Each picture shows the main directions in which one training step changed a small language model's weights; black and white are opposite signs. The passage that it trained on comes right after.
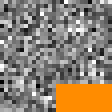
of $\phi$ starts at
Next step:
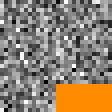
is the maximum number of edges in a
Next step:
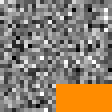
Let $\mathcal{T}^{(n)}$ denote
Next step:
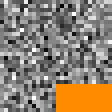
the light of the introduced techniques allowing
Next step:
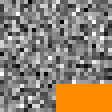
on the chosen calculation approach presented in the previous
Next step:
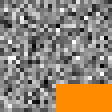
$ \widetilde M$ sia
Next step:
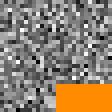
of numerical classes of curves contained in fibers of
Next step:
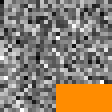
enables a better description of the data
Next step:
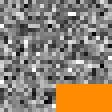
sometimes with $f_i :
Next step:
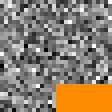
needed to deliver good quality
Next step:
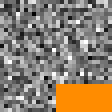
merge identical nodes, to keep the
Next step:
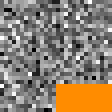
invariant vector field on $G$ arising
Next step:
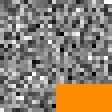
we find \begin{equation}
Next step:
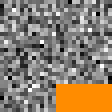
are used (only that it is large
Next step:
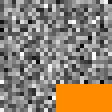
B is valid of all the vertex links of
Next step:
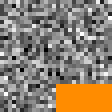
variables that are CND with respect to
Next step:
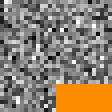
a principal $\mathrm{Gr}$-bundle
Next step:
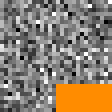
two basic properties of the Newtonian potential are
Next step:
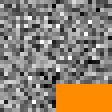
as $\alpha(W) =
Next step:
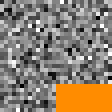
Cantor series if and only if for any
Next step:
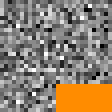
Proposition 6.1 holds for every simplex
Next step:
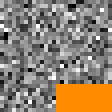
map of $\eta_L$, we also
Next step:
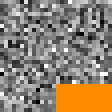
now that $H_K$ is free
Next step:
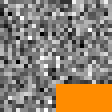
\a$. Define an allowable
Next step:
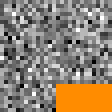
$G(\cdot)$ and mean
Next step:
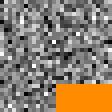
a set of $c^2 \cdot
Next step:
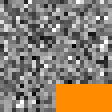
the integral of $f(x)$
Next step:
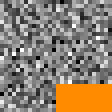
the vertical coordinate $z$. and $ D
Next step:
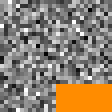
$|\beta|$-generated, since $\omega
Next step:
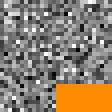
reduce the form (\ref{te1})
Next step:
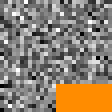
$n\geq 2$ with respect to
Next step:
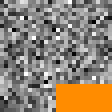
k \in \C.$$ Suppose we can
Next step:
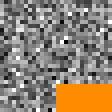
one is the semidirect product of the cyclic
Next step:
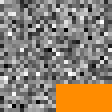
opportunity to write cohomological
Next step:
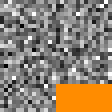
more than $N$ monomials satisfying these
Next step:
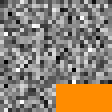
(t,\;x)$ of the Cauchy problem
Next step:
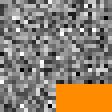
The other darkly colored line
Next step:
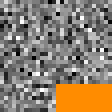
\begin{definition} Let $\Sigma$
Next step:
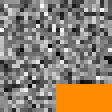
establishes a link between parabolic partial differential equations
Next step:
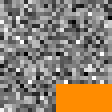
the components of the movable boundary. Therefore
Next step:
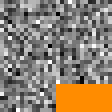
say that a function $F$ in variables
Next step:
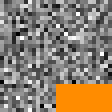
the quantity \(A\) defined therein.
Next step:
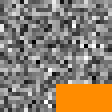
that $f$ and $g$ are
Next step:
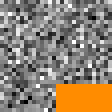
\Proof: First we show that without loss
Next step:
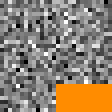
bifurcations in this case could arise.
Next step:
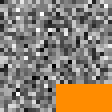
Ax , x^{*}\right\rangle
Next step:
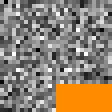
process with rate $\lambda,$ and
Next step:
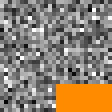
$\Omega_{Z^s}$ correspond
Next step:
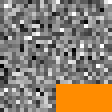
some small $\sigma > 0$, and:
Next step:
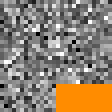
In the same way, we can get the
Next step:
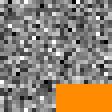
planar algebra satisfying certain natural conditions
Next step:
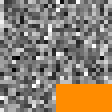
a positive random variable independent of $X$
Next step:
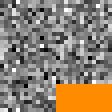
homeostasis and for
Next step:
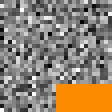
method (FEM) have been
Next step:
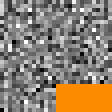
is easy to see that $(g-\beta
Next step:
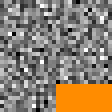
assume that removal is, nevertheless,
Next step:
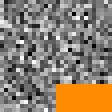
a graph $X=(V,E)$
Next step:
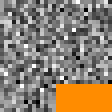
in $G$ is {\em
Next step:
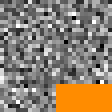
there is a sequence $\{x_k\}
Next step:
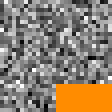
the base $b$ is no longer
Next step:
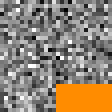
Hou MaoFa2017} and
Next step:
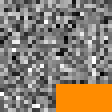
\m v, \mbox{ where }
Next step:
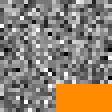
where $0\leq i\leq
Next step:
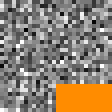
is simply saying that the coefficients in
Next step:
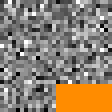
allowed to be arbitrary; see
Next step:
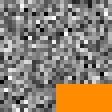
start from solving the FBDEs
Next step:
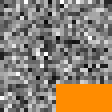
\ldots, d,$$ and,
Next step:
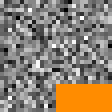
Mathematics,}}}{\Large {\textit{\
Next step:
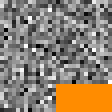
$\lambda$ seems more preferable in
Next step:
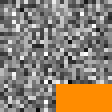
projected tag, or nonzero coordinate of
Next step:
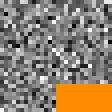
Hence, \begin{equation*}
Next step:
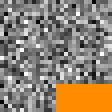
extension. Then $L$ has linear
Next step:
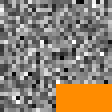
and similarly the trees of the form
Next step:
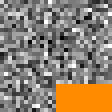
\qquad \mbox{ where} \quad
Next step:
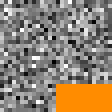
conformal current algebras. In Topological and
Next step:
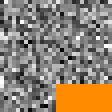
the last one is a separable terminal cost
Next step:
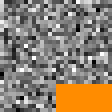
adequate conditions for the induced
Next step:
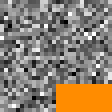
tangent bundle, $TX$, corresponding to
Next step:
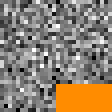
in two types of directed random geometric networks.
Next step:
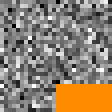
when a multiplicative isomorphism is additive has been considered
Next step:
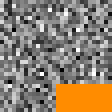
form $\Omega$ and its compatible complex structure
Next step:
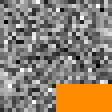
(G^\prime )^{\mathfrak
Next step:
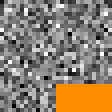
games allows to give some approximations of the
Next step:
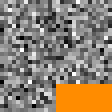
Proposition \ref{con}] Consider the
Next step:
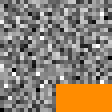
increase the $\Pi$--length of the
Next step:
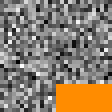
\simeq \C_{p}$ we have
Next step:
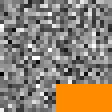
obtained under the assumption that $h$ is
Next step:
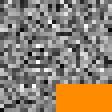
have two Galois adjunctions: \[
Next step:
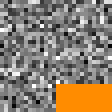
curves such that \begin{equation}
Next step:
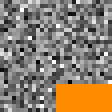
compare the finally obtained variance of the
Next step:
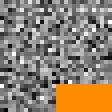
observation worth noting is that when the order
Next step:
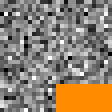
donc $\alpha \!\cdot\!
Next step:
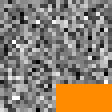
$\mathcal G$--bundle over $X$
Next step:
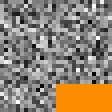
$S_q$, the substitution
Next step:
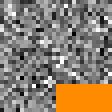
written alternately right to left and left
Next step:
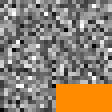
quantities may be classified to two types:
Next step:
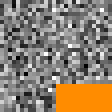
and preserving labels and orientations.
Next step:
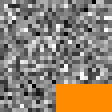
Eising \quad Jorge
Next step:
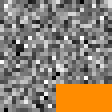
fixed $\delta > 0$. This completes the
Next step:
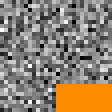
preserves the 27-point support. The
